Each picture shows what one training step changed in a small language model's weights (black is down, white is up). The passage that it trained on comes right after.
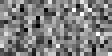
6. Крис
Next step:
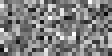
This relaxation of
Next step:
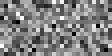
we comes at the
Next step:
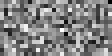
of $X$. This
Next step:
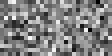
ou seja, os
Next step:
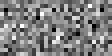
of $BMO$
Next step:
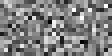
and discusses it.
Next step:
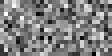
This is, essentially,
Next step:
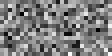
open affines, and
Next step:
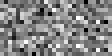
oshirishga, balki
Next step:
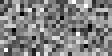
= (\eta\otimes
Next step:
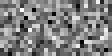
полости рта.
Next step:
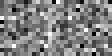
identifica a los
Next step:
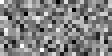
Onder G,
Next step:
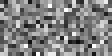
dr Ranko
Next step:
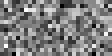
as urgently improve
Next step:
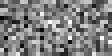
of Seifert surfaces
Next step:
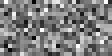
the calculus of
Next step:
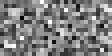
inherently useful for
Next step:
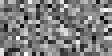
a los humanos,
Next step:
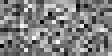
canceled may be
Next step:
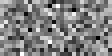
Just as in dimension
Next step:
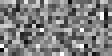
is even if the first
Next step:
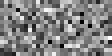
à eficácia do
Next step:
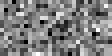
casos se comprobó
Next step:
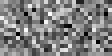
result for the following
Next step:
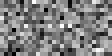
et des analyses
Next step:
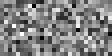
Program of China
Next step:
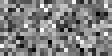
рисунке 2
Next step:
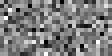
1 *Bahan
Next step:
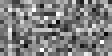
participantes a
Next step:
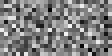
the map $p$
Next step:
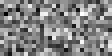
discrete versions of
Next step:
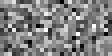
a decreasing sequence of simply
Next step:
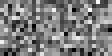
questão de
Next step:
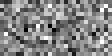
gran mayoría eran
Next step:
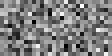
remains to prove that the
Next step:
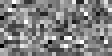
процессов цифровизации
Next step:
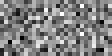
We shall prove the first
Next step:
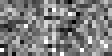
steijen uchun,
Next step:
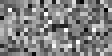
representation of a Fourier
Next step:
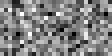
importantes como o
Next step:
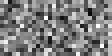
cardinality of
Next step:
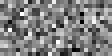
son delgados o
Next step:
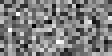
restituito a
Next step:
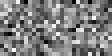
строительстве и
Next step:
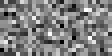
anos como sujeitos
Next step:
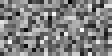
$e$ is
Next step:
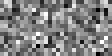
flow is periodic (see
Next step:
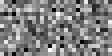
la apuesta de
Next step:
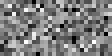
in artistic
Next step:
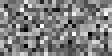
$M$ be a
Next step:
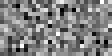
on 1-forms,
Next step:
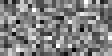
recente. A partir
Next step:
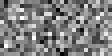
cam kütlesi
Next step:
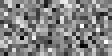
simple-minded after
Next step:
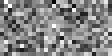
and analyzed the level
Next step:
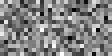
following subalgebras of
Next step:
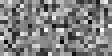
does not have a
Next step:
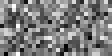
в США по
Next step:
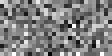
consider the operator $
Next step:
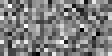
emergence, the
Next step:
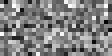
de sustancias
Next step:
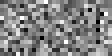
X$. Then for every
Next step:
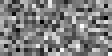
tournaments as
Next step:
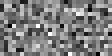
bebeklerin il
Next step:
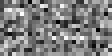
ildiz va
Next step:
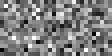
formación de los
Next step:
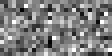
holomorphic convexity for
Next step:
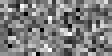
4 - \{\varepsilon,
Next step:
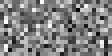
is tight if
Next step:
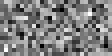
smooth oriented
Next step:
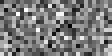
talab etiladi va
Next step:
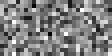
errors, dropping
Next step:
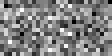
de bordo,
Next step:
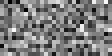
the torus.
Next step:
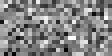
e com formação de
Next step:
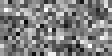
відтоку у
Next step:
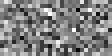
large for small values of
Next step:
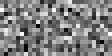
an $N$-dimensional
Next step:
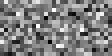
La Belgique
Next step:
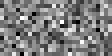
since we choose the inner
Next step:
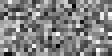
properties of the weak solutions
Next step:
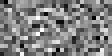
This metaphor
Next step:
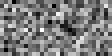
usul va shakllarni
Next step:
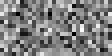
authors several applications of the
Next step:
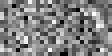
resumir la
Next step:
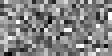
germs of smooth
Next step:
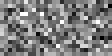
1. Vaqt
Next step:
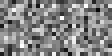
of Pinsker
